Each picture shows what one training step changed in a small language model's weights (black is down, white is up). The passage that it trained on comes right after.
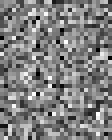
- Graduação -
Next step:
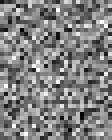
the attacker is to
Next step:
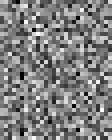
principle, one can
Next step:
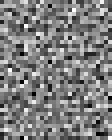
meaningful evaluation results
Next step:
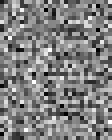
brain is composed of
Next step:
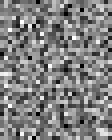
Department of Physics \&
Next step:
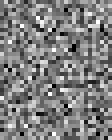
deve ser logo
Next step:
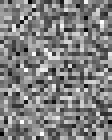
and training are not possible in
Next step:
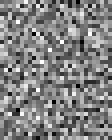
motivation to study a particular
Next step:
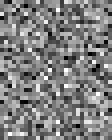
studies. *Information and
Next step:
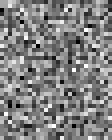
on the direction of the velocity
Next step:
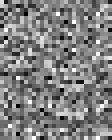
the most severe period of
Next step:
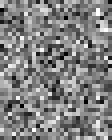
through their presence in the
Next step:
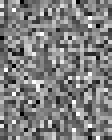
prima per lui
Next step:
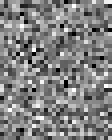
intersected ($\ol$
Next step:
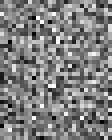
Disk* di
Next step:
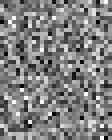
ao acúmulo de
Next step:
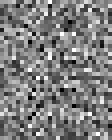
2. Magnetic
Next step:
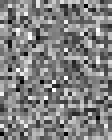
Optimizations in
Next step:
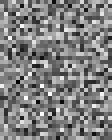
noting that for an
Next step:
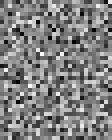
many celebrated
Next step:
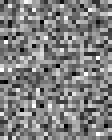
charge carriers near
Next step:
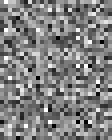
recursos corticales
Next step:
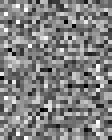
properly designed functions to
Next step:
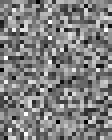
promovam um
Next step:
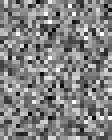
equation} Let us point
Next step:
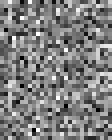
tinha custos
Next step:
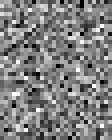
при техническом
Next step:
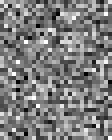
Berry and Tabor
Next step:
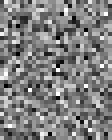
approximation that can be
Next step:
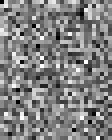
enables one to apply
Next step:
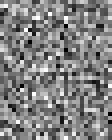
Gaussian function. The
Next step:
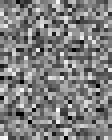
radial mode (within
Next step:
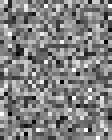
find the different coefficients
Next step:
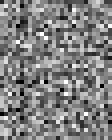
term is obtained that shows the
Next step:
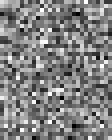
In fact for any number of
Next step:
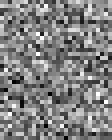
allow to conclude,
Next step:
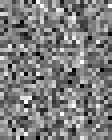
від майстерності
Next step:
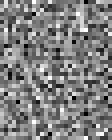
of the enhancement
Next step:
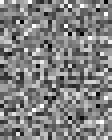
difficiles, en
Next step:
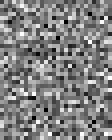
the lowest $T =
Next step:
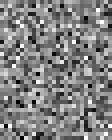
a contradiction between
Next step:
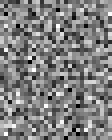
*Oral Health
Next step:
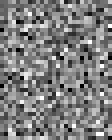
bin. A value of
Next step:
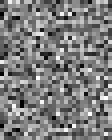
étaient, à
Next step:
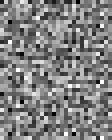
required to maintain
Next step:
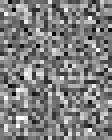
olishining sharti
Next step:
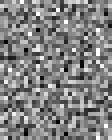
next step the
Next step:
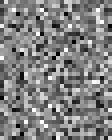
distance learning: A comparison using
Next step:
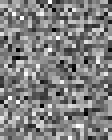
of the macroscopic
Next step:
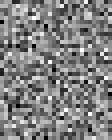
a function of $y$
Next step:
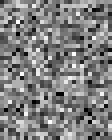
2$ is widely
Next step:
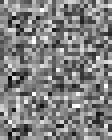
Note that the resolution
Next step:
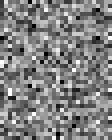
larger than the critical value
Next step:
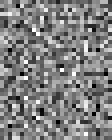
развитие, не
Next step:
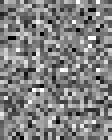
simplify the corresponding
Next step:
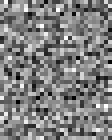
only the upper limit of
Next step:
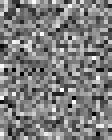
bir diğerinde
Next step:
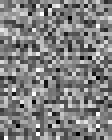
is a residual gauge
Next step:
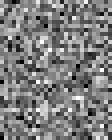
of a QCD
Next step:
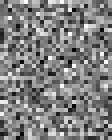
multiprocessor machines
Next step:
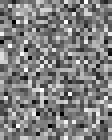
shedding even for
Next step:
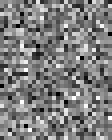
у будущих
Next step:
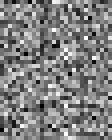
\tau) \text{
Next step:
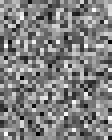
Data dari riset
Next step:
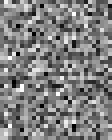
illustrated this point
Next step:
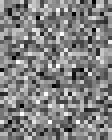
theorem we derive the
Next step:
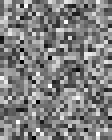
on Facebook
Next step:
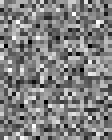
turns out to be
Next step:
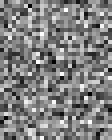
exame físico
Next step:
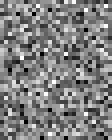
reverting problematic
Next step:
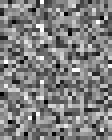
based on multiple factors including
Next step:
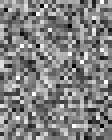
we saw in the previous
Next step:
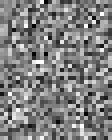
predicted by the model given
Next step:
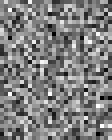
de investimentos e
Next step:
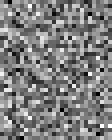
such coherent emission will
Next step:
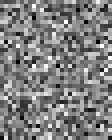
LHC is that the
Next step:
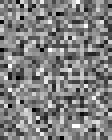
stars of varying spectral
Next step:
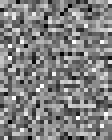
functions at most have simple
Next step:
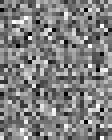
de negociação entre
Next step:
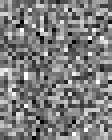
несколько их
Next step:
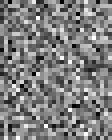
untuk mencari
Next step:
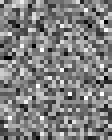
bekend is iets
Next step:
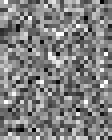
when fit with a single
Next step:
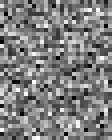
training on the MSD
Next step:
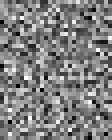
strategik vazifalar
